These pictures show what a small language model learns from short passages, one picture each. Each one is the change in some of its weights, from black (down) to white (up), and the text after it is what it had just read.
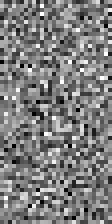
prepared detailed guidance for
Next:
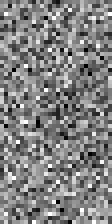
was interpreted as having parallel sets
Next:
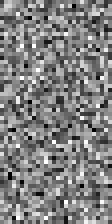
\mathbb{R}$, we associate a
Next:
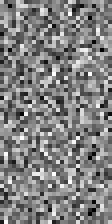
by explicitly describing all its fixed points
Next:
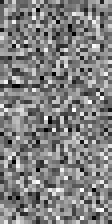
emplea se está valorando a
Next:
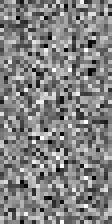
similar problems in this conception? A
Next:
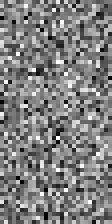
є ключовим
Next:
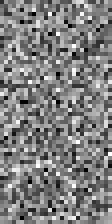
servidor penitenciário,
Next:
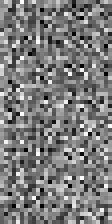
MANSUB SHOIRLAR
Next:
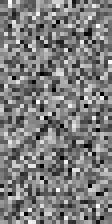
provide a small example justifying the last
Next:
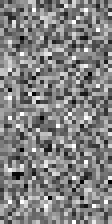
residue field. We adapt the
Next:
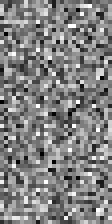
they do not wish, and were at
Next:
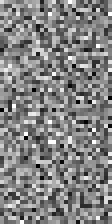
experimental stress analysis techniques using laser
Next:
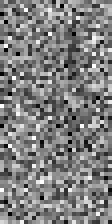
{\bf Remark.}\ If we change
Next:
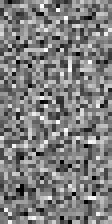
reduced from five to three. The
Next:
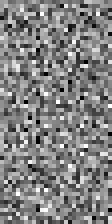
article systematically presents scientifically
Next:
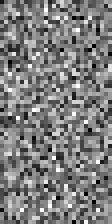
the models will select *masculine*
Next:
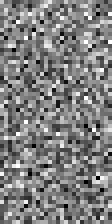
Pereira Discente no curso
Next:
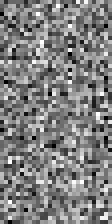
urug` uning tabiiy
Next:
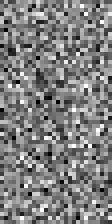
\leq C_{N}\left\langle
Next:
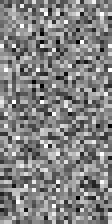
allows for a reduction of soil
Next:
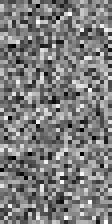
theta function over the Dedekind
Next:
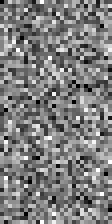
din sfera verbului
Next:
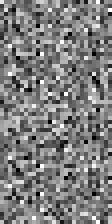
interativo proposto, que
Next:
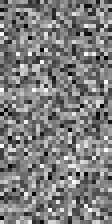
va uning dinamikasini
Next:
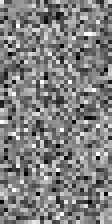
рівень ІЛ-1
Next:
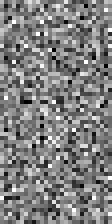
in depth and leads to get more
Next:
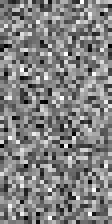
the primary contributor and corresponding author.
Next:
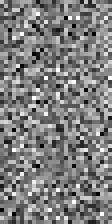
las que esté involucrada la
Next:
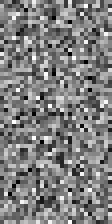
abrange a dimensão
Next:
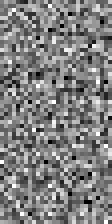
column vector in $\N^l$, and
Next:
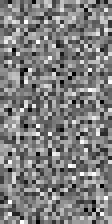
oshirish mumkin bo'lgan
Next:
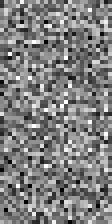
\notin I \end{cases}
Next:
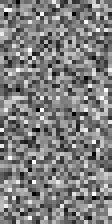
quiser. Ao assinar,
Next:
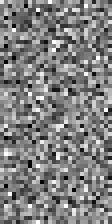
DVB-T tizimining
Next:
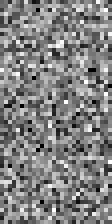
For $x$ an element of a field other
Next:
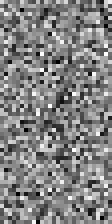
In particular, the largest part of the energy
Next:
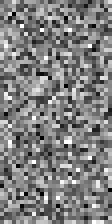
of $f_k$. In fact,
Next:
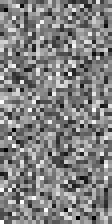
choice. Recommended
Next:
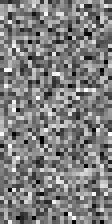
a period of 16 weeks. The
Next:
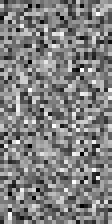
problem for quotient curves arising
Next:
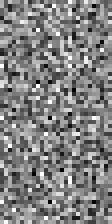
First, we use the theory of
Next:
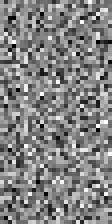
have checked that the curves in
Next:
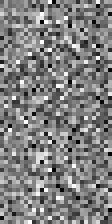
centro de referencia en la
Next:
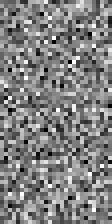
which we obtained from $d(\Gamma)$ by
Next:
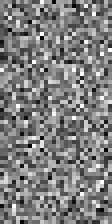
Xo'jamqulov va
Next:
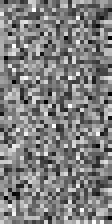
obstacles in space has been considered.
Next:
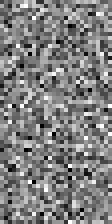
a witness for $r$, we require
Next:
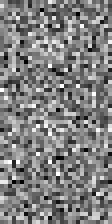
inefficiency effects, it is
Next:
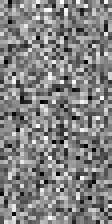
in the exponent, since the known lower
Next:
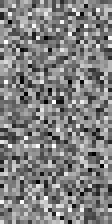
the antenna is rotating, through
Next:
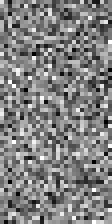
diseases. The lesions reported were
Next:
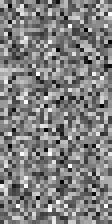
de ensino executadas com
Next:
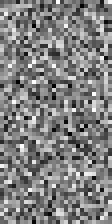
Pedagogics. (Notes of a
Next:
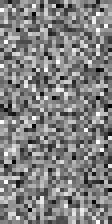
tanlashga tayyor.
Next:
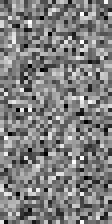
gilt für die Betrachtung
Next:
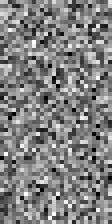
word, the program must rely on the
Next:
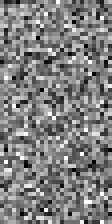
(World economic outlook,
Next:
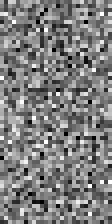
sphere, we include aspects related with
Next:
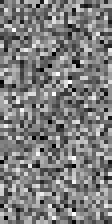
3]{Hajlasz3}. The
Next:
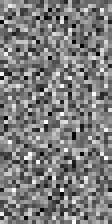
Tinio, V. L.
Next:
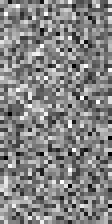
ability to adapt to various climatic and
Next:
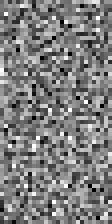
to establish logical connections between elements
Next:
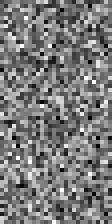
of the manuscript. All
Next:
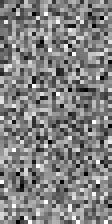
periods at elevated temperatures. The
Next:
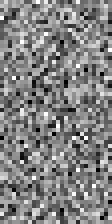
(see \cite{b06}) raised
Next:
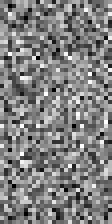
Andersen for useful discussion related
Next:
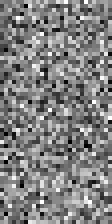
n-1$ we define the solution relative
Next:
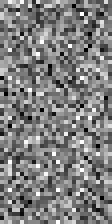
Müridizm Hareketi,
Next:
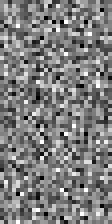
pode garantir uma resposta
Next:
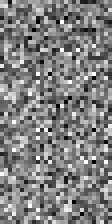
agent With fixation agent
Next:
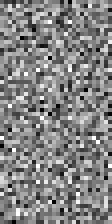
of abstract evolution equations is introduced.
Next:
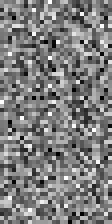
Specimens from Anhui,
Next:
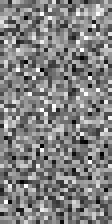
façon séparée, dans
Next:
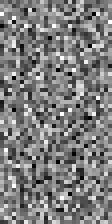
boshlaganiga qariyb
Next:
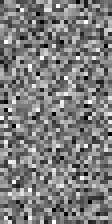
the considered language of the names and
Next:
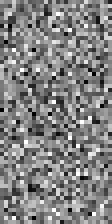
a constant contribution $\sigma_0
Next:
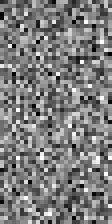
Al-Hameedi, A.,
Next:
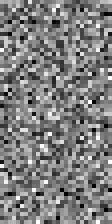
assume $A$ is finitely generated.
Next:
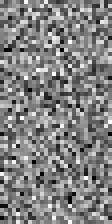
only $C^0$ continuous. As an
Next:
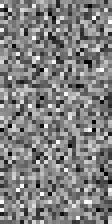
на діагностику,
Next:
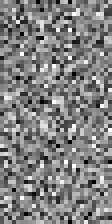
can be defined as the dyadic product
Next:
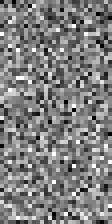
lozim. Yana bir muhim
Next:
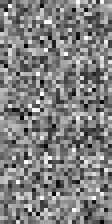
[immigrants and language
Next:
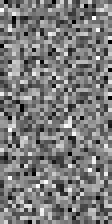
reaction proceeded in the presence
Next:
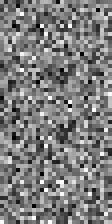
un ícono distinto en la
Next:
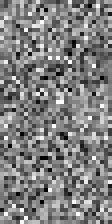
($+$) + 1 Subtraction
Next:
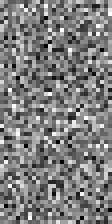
героя». В раздел
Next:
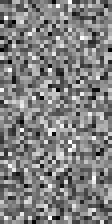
respectively, the digits of $R$ and
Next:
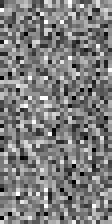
introduction. A crucial property of
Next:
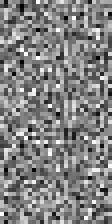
%\end{eqnarray} %By writing
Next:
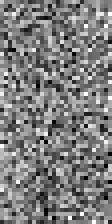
conducted a study focusing on Chinese
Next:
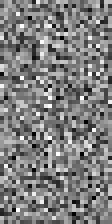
\begin{abstract} We develop a
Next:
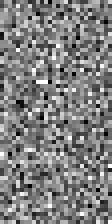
\tom} ,\end{equation}
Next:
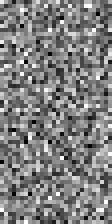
і публікацій.
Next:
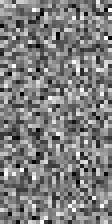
Let $\pi :X\lra Y$
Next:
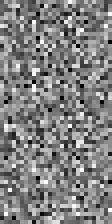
article discusses the conceptual images
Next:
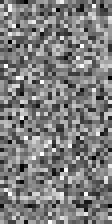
where $k\le n$, and
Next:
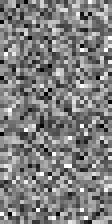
J., Epstein, J.
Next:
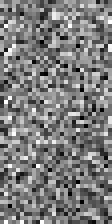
with the Euclidean norm,
